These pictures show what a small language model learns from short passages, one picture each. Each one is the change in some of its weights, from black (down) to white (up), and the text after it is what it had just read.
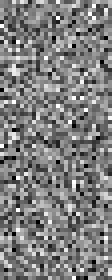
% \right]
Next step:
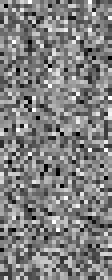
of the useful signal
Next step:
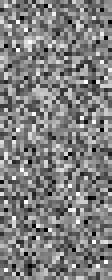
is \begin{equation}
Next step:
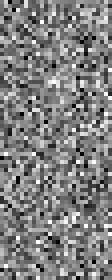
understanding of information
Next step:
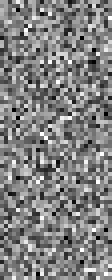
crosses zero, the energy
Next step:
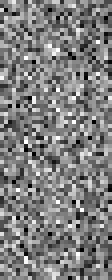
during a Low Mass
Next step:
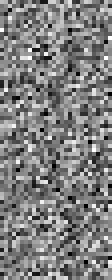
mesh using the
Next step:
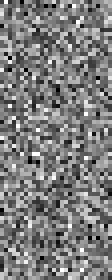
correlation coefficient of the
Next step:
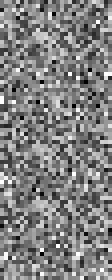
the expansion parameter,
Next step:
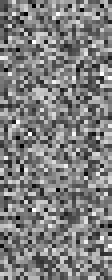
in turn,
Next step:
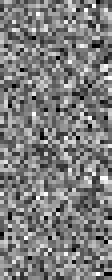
(red dashed),
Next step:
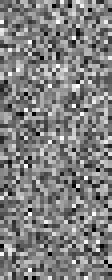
a factor of 1.33
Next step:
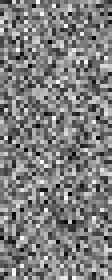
long as we remain within
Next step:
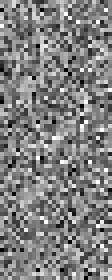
by force measurements or
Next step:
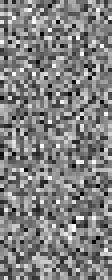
the crystalline
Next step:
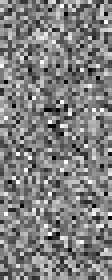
are the off-forward
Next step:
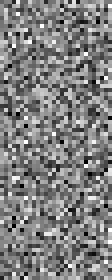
is expected as we have
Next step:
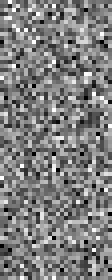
correlations are lost
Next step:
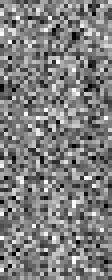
unique direction
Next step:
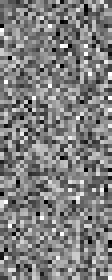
the elements of the linear
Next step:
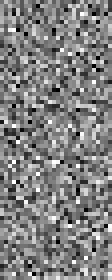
Let us now consider
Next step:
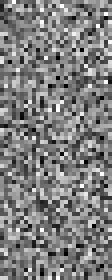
this flux, which has a
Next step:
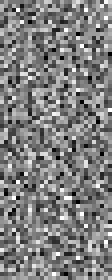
validity of
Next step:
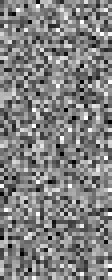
results obtained for drops
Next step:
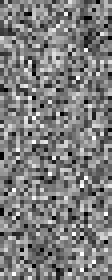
if the impellers were
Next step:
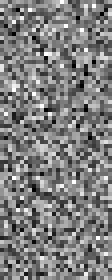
that the inferred
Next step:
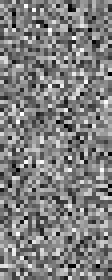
show that quantum gravitational
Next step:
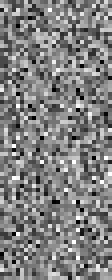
Now we turn
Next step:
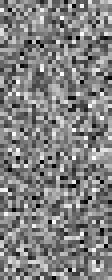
has SO(3)
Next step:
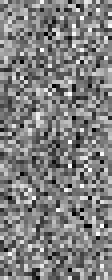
the typical distance errors
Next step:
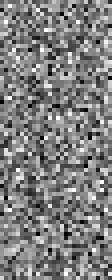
new solar systems like
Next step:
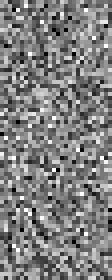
the last one.
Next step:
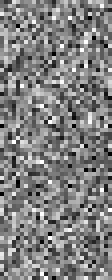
after correction of the
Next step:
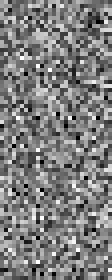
point. There are
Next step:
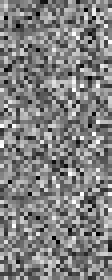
for this idea
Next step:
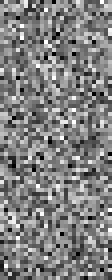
including alignment,
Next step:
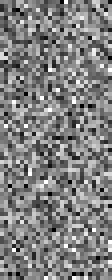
calibration should not be
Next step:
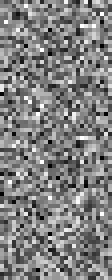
the effect of the color
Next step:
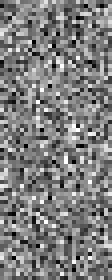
and a~derivative
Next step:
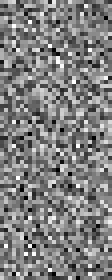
and it is reassuring
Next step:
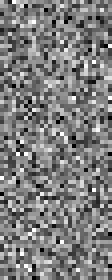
to the proximity of
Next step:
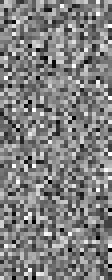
because of their high initial velocity
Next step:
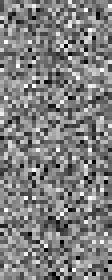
isomeric nuclear
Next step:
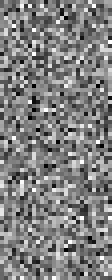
the data for larger values of
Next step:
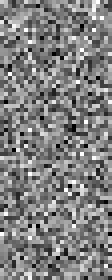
given. The stable
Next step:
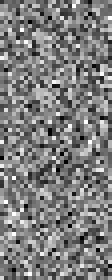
in the matrix experiment by
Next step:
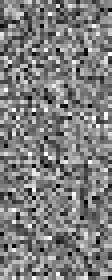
breaks the
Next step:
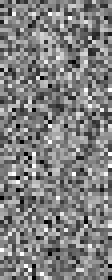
of the bird
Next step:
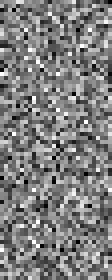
with a Fourier method
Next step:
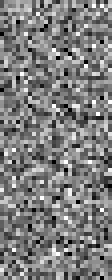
only viable method for
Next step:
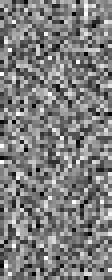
Fourier analysis to
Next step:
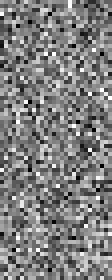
data composed of points
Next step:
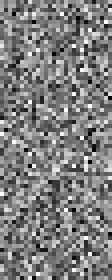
number of circuits
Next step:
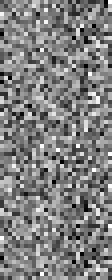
humans and model
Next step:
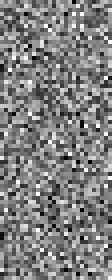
list of findings
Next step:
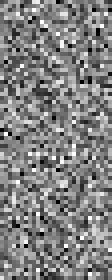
those materials,
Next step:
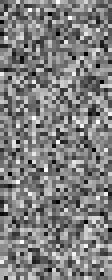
this paper, we have
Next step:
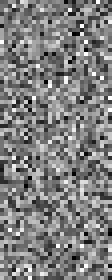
the theorem presented,
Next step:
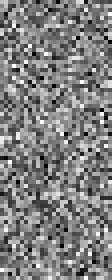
of China,
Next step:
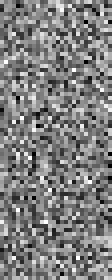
and the spin vector
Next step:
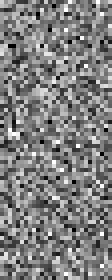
with vastly improved
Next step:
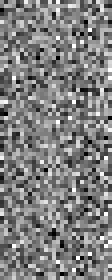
Hz, and three
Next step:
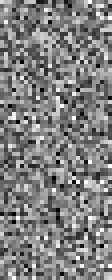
the body and is
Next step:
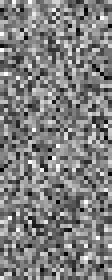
Furthermore, the
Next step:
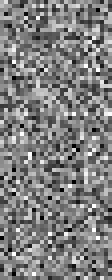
contribution to the total
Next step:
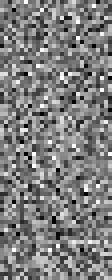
or at the beginning
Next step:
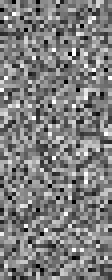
resonance fits to
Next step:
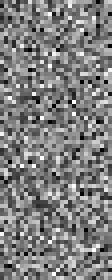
be confusing to the
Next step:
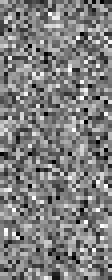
of our health.
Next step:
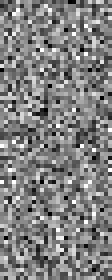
degeneracy between
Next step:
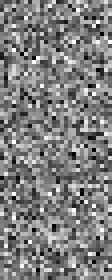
to be thermodynamically
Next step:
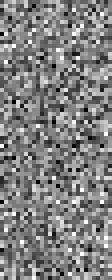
where the left and
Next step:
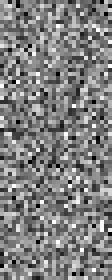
sum SE of our
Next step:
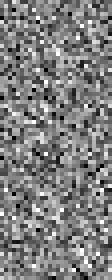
across epochs in
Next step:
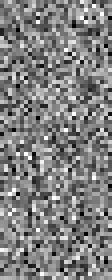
the traditional calculation
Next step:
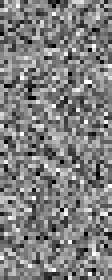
projecs is
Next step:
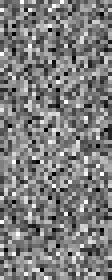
smaller than what one
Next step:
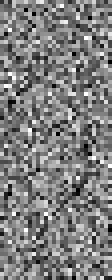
angle $\eta$
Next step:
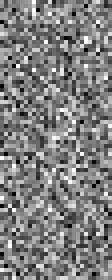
understand the cause
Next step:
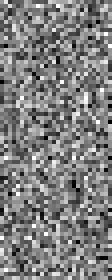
direction. For a
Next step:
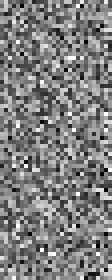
the same order as that of
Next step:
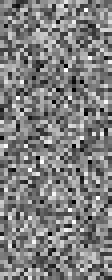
with the findings of
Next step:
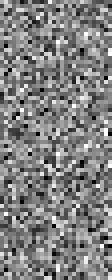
exist in ${\cal
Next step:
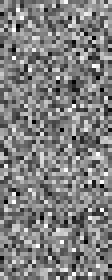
This equation too seems
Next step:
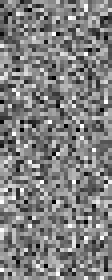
watch his
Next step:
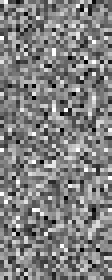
interpretation of these
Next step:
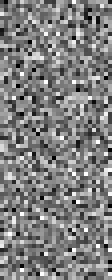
action gives an
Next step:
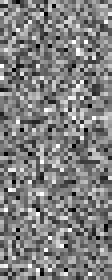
raised limits the
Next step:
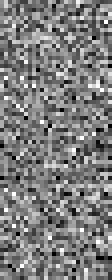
can be decomposed into
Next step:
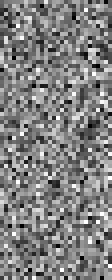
system of linear equations.
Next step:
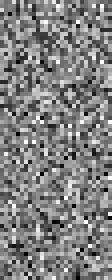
which were derived from
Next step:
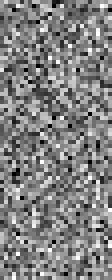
matrices with different
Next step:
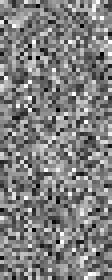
with a stable DM
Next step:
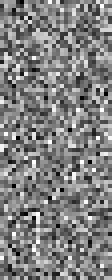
RM dependence on the
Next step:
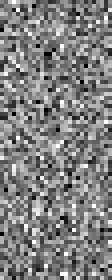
manual workflow were
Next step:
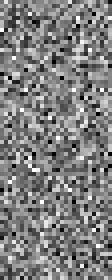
couplings near the UV
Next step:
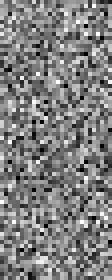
magnetic field electrons
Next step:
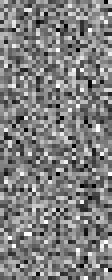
heat capacity and
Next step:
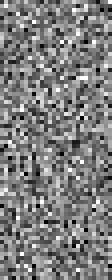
the banding visibility
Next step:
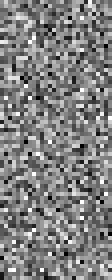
past detector, and
